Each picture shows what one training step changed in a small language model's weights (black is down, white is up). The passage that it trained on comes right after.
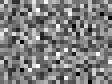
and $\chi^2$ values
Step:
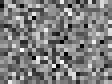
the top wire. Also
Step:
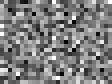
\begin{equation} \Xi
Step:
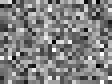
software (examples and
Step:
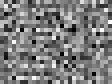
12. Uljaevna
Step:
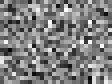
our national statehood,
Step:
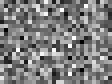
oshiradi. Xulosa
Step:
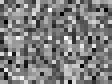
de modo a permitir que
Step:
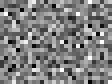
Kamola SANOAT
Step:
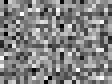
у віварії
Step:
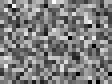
are also covered, it would
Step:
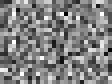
Tupac Amaru
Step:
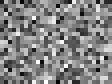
& Node.js &
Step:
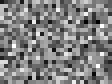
Developing Listening
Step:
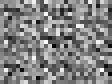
X-ray and radio sources,
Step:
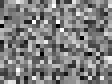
wavelengths, but it is not
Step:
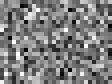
part of the neutrino dispersion relation
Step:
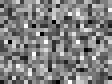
P_{ij} (\epsilon)
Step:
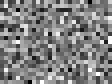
\kword { Density
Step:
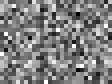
at the focal plane and with
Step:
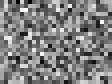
but also on the development of
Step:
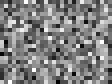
Ban Treaty*,
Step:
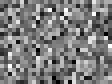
encontra-se a função
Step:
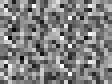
training datasets we use varying
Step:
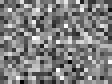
principalmente do genitor que não
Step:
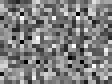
node solves for a local
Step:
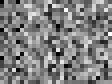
açısından da
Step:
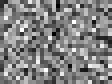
musiqa san'ati
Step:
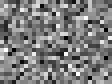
on the Gram matrix of the
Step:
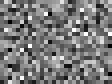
with the lowest coupling strength, whereas
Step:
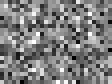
is necessary for subsequent
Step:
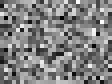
architecture. It includes the
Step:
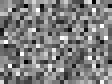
of travel time residual.
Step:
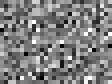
the \name detection performance. When
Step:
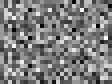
realistic temporal contrast conditions at
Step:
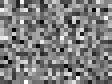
need to invoke the
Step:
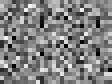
consistent within errors with those found in
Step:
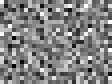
//Modern Science and Research.
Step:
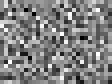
Незважаючи на
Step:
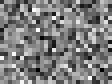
the alternative $a\in
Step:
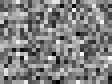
Так, посещение
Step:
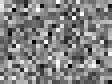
between precision and recall
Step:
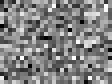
orbitals (Figure 2a),
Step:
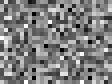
муҳим аҳамият
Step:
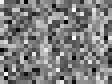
+ O(V\log
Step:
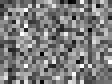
Ushbu tezida
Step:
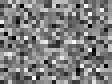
ограничения, в
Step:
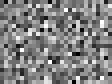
des artisans. -
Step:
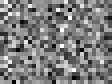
значения подчиняются
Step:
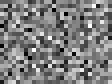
SVNS sobre el cual
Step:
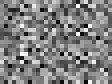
pure H and pure He, and
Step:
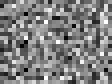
°C. We did not
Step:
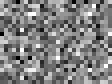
study is open to public and can
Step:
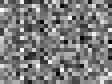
Similar to the derivation of
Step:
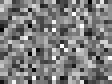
starting with $\kx >
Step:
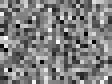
PCTF are situated at
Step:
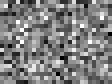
als een excessieve
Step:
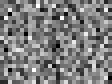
y pureza del idioma
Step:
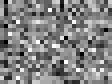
та платіжними
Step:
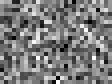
potential whose central vacuum has a
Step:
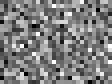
Zulfiya tomonidan
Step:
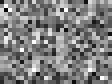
is modelled using the sum
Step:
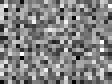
dibandingkan dengan
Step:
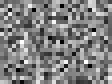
представления об одном
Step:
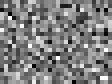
stopping power (\( S
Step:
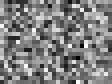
films and TV series have
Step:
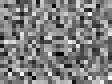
proposed an implementation of Binary
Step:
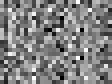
direitos de outras
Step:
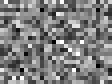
such as the VLA and
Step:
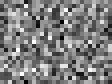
dado que a sua ação
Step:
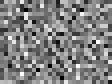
grandes «jogadores»
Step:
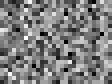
with Tanoy Kanti
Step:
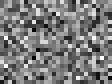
the same time as those involving
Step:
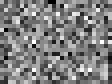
do Centro de Referência
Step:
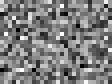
gas accretion onto atomic
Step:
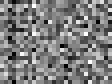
the GGHZ states.
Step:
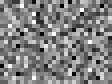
The use of biological agents
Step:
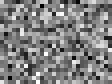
Project; The Case of
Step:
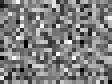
sinf, tartib,
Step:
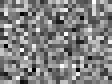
los cuales se pueden
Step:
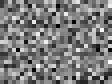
the same time, acknowledges
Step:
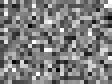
day by day, and
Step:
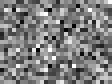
mahal tashkil etilishi,
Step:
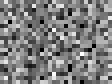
that the only two events that are
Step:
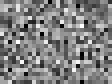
P.~E.} \newblock
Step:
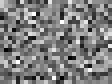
health systems that are aware
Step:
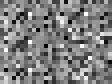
fanlararo bilimlarni
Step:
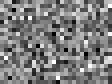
terms we can call, respectively,
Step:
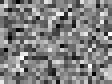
of TRSB state. These
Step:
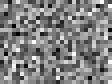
2 mostra alguns
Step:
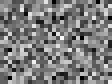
meson mass. In the second
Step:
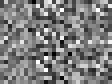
qamrovli ilmiy
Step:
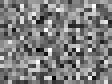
play an important role in the
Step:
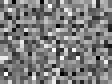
sangkaan tersebut
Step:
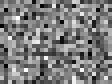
em que a serpente
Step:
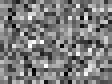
dual effective field theory Eq.
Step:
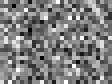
Результаты исследования
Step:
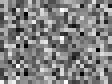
2022). Temuan penelitian
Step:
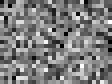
faoliyatning mazmuni
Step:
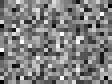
plots, representing the addition
